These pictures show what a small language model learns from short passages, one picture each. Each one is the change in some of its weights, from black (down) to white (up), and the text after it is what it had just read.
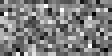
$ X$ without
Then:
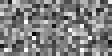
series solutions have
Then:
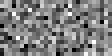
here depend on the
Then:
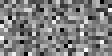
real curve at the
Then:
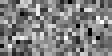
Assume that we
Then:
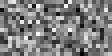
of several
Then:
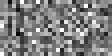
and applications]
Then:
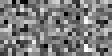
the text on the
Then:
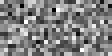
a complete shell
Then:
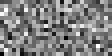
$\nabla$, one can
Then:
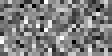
$X$. As for
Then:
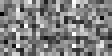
good educators who
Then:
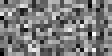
The proof of the above
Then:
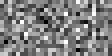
Makam Scale
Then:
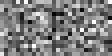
would likely be
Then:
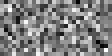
and avoid loop
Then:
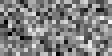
use to some extent
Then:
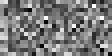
state systems. It
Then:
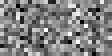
Petri net
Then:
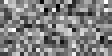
trajectory of the
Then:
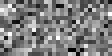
each $v \in
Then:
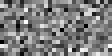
gastric acid
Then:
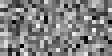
m}$ for all positive
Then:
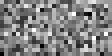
obtain the error estimate
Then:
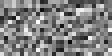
problem are due to
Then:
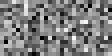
adsorption model
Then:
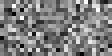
of young
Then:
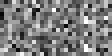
the initial accumulation
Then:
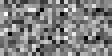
knot or link
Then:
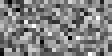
denote the probability measure
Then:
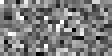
second category
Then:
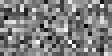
on overlay)
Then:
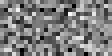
well as some complex
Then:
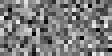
for factor analysis.
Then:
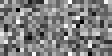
butter twice
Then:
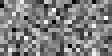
and cathode
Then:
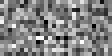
total stress.
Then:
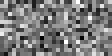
(Baker and
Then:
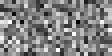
mixed solution was
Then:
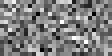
the contingency of
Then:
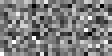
AP Technical
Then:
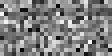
algorithm presented
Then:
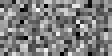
If we exclude
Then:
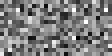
a general procedure
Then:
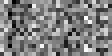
the controller
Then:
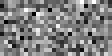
their lifestyle
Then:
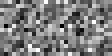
when the regular
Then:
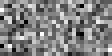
postulates that
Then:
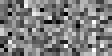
' t' value
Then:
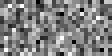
must contain $b$,
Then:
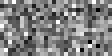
Pretension F
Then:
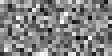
simulation, information
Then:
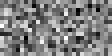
Introduction We
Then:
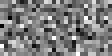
the computer in real
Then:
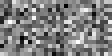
colony forming
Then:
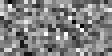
\xi \in
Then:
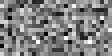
low to moderate
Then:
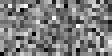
SG performed
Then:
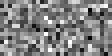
been possible without
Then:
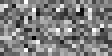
copyists to
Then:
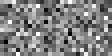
groups of rank
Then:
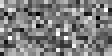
node or a normal
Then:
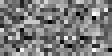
in the lemma
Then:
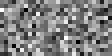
and effectively using the
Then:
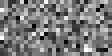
the turbine
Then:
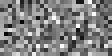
placed in the
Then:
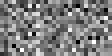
and resources
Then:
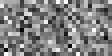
from music
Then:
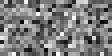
data. R^2
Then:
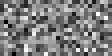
of $S\cap
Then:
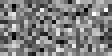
admissible if
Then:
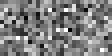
to a homorphism from
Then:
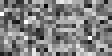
a vector $r =
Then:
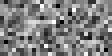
begin our research by
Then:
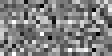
at Ennore
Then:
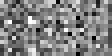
the first $k$
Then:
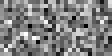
Mangalore has
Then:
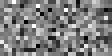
ruled in both
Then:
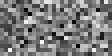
be the set of
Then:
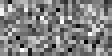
=\quad \omega
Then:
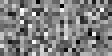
Forgetting the
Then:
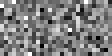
3. Apart
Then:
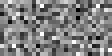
Oral Presentation
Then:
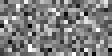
the image of
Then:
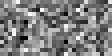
houses is the
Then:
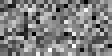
personnel for
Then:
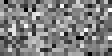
is exact and
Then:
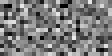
in wings same data
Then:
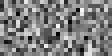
bodies with
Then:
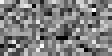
results are expressed
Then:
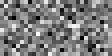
growth in
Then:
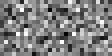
Delivery and
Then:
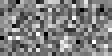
instead of using
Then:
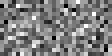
points) Can I
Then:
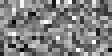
coefficients were
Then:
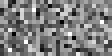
the reagents were
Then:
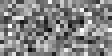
first trimester
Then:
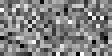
constants* of
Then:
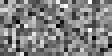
$ p \in
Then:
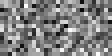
with densities are
